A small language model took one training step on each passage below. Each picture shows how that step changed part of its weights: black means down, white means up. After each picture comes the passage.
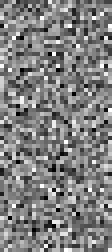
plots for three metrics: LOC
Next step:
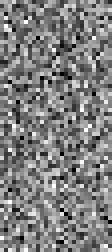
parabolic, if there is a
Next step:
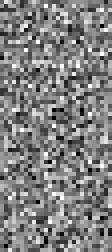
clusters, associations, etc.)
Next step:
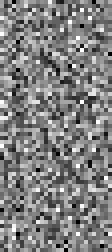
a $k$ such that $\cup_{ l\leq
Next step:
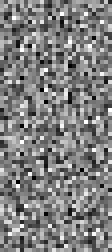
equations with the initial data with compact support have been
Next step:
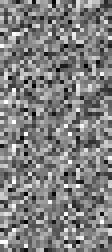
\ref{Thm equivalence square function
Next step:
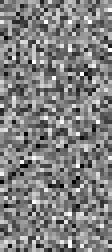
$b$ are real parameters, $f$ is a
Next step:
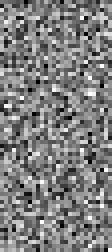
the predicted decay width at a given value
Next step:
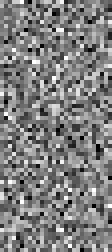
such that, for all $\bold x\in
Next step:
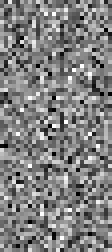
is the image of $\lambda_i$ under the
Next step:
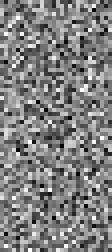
The ring was further characterized for response
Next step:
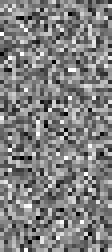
detection task, which uses the
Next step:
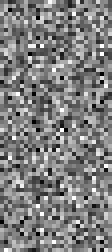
Hill radius and lost.} Even in the
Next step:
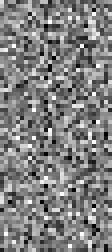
average charge number $Q_\theta(t)$
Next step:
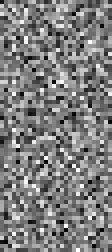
introduced and studied for instance in
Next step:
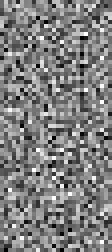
of Public Health} \item
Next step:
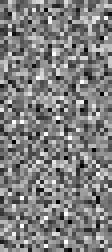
quantile function is continuous from the left.
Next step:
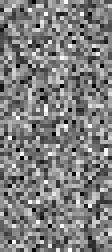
interaction. We proceed by first finding the
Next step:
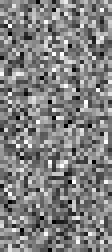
3rd Pacific Rim Geometry
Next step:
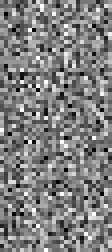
being the vacuum permittivity,
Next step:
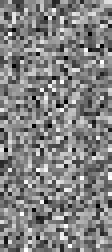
per mil). It is then clear that the most
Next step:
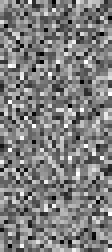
\alpha < 1$ by classical complex analysis it
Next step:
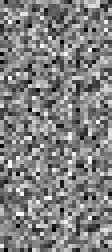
\subfigure[$\rho A L/m
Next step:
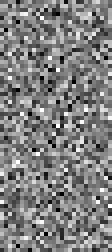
where $$\mathcal{D} = \{p \in
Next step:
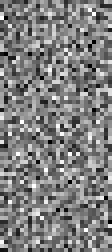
the network to adapt to the level of noise
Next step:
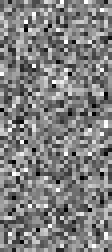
S6 shows the O 1s the equivalent
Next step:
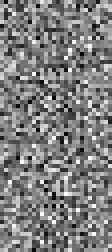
the Lie derivative of $\alpha$ with respect
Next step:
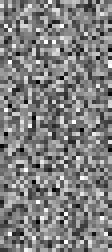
is that by mimicking the theory for
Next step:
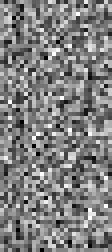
classes are defined to be the same as in the above
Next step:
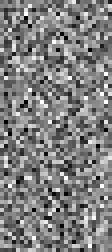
type. In this situation, the
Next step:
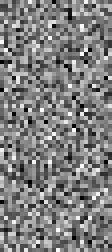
many other independent workers.[8-10]
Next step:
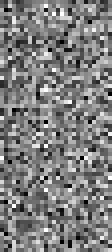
$a$ approaches one. The reason for
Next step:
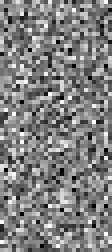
Title after name %%
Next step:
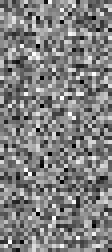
*both* protons are in the
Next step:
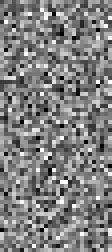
numerically convenient because the work
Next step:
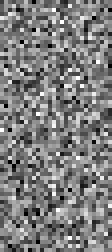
view of \eqref{2.5}, we have
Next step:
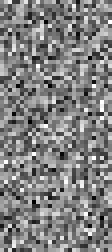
channelizer. The MLG HEB
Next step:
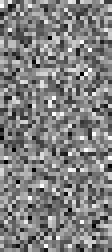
two generators $B$, $B^\ast$
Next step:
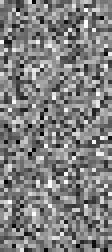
supercooling can be a promising
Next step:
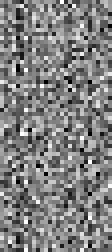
expressed in this general form, with the only difference
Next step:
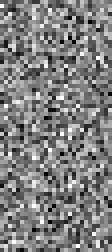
input vector $U_i$ includes a
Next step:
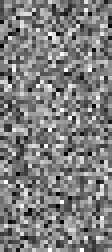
3-divisible too, and by
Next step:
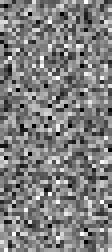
boundary pointwise regularity gives the estimate of
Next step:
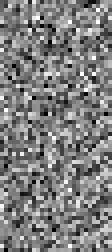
\section{Random arcs to
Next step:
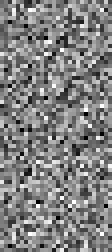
constant bound of the optimal coherence. Figure
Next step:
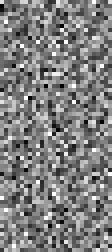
rare, massive halos are found,
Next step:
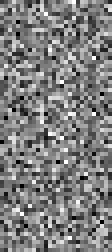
statements of the second law of
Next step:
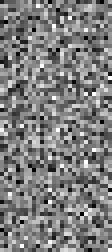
$H$ leading to non-conservative
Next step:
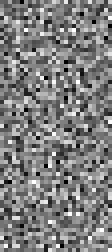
thermomechanical analyses. The net
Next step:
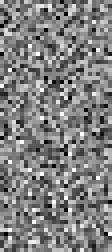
for achieving nonreciprocal quantum
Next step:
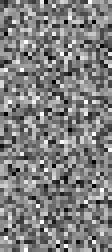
the usefulness of the Bloch vector representation,
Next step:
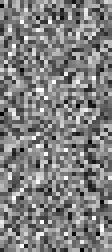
will all be blocked by the access
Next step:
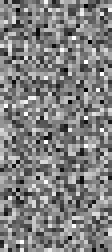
an open subset of a certain projective
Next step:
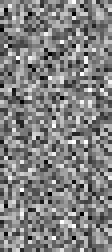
assessment risk analysis for
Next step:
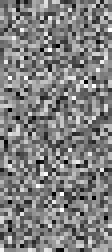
{column densities} rely on
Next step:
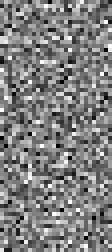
Schr\"{o}dinger equation
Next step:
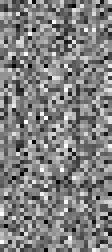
both voters. Assuming
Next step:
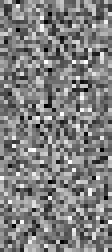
a minimalistic truncation of the infinite
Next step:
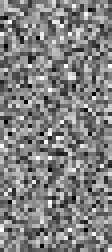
and related spin texture in low dimensional
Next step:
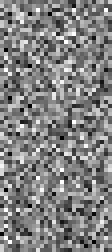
V, Butscher B,
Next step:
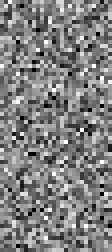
singularities of the $GCS$ which are
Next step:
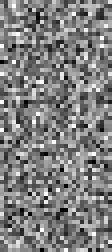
reactions \cite{has06}. The
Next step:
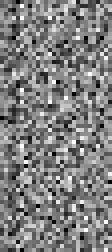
horizontal muon flux.
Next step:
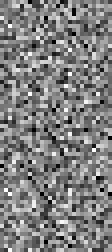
Science, National Quantum Information
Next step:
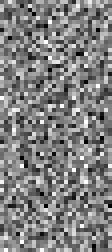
integers. For sets of prime
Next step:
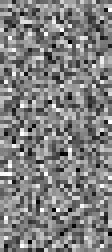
simulations both with and without a symmetry
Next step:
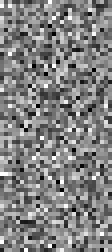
These surfaces have a notion of surface
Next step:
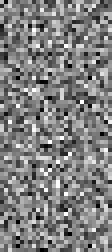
where the phase at $t=0$ is set to
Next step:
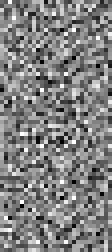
are stable and a computation with jet
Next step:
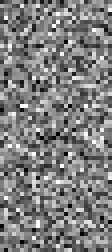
by (\ref{Dv}). Hence, the second
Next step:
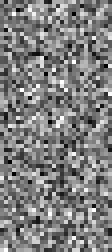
between vacuum energy and matter energy we
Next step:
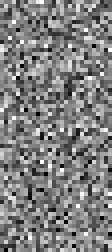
x_n \in B^\times$ such that condition
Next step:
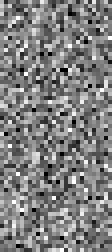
The conjugate action of matrices
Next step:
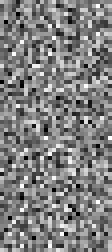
Explorations in complex analysis.}
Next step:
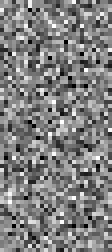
to organs and through tissue.
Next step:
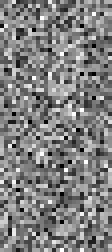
metrics. The smooth matching conditions
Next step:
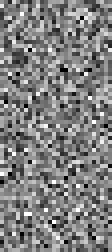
subject, the function $K(x)$ of
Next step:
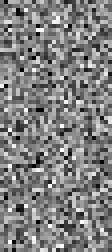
exactly as in the case where we have
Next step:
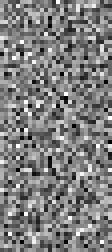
\qed \medskip Observe that the equation
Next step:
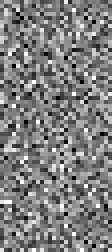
Since MX$_3$ is a
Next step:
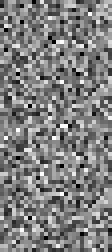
substracting the contribution of
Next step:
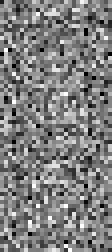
addition to the low-order examples shown above.
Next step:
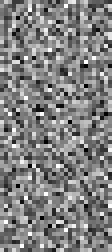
appear an even number of times; in particular
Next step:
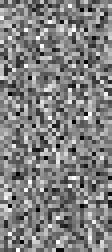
the basic surfaces.} We apply the above
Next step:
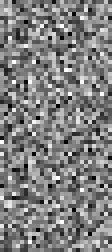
Identit"at f"ur alle
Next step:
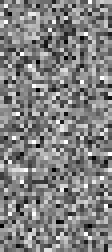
analyze the proliferation of
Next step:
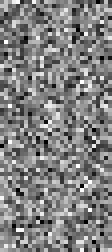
topological gyrogroup. Then $G$
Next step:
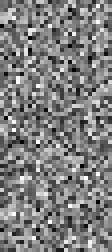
summarize our results and discuss their possible
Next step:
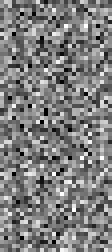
M.Oka, S.Ozaki
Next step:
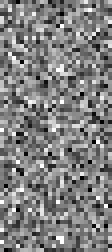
define $\overline\xi_1 \in
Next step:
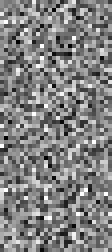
Brauer character values of torsion units
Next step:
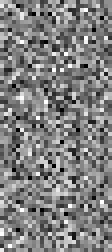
Hartshorne, R.
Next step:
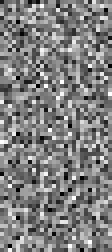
proper sub-$\sigma$-field of
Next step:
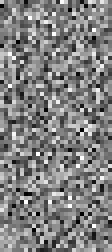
mean free path of $15$~mm was
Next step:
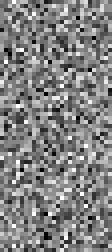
the sphere packings on a 3-dimensional
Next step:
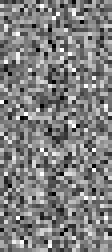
overhead and low receiver processing
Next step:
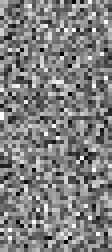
of a polyomino $P$ is a
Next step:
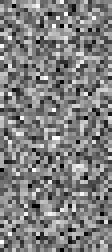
the stretched Kostka and
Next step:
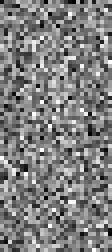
of the investor can be expected to
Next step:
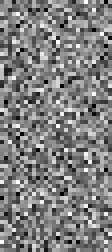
A. Mesleh, and A.
